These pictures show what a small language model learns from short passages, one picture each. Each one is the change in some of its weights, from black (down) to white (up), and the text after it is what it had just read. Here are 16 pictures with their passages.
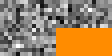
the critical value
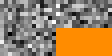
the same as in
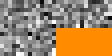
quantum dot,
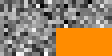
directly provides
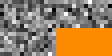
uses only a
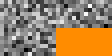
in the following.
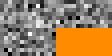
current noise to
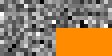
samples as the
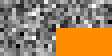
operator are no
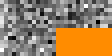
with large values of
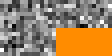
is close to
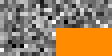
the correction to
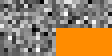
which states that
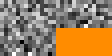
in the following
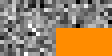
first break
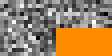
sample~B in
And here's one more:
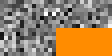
showed active
